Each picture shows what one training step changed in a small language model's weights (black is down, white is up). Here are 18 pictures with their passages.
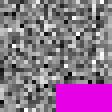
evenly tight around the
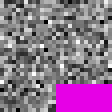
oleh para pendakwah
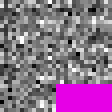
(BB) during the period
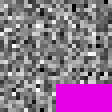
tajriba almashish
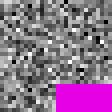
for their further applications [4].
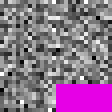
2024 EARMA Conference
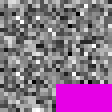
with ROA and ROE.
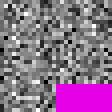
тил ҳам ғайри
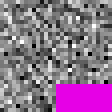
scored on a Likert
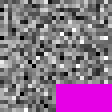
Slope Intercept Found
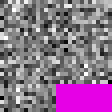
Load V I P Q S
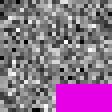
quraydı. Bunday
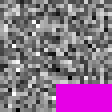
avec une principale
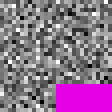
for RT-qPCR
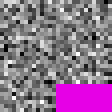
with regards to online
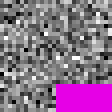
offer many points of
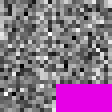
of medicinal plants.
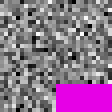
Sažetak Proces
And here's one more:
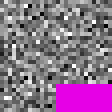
talaffuz qulayligiga
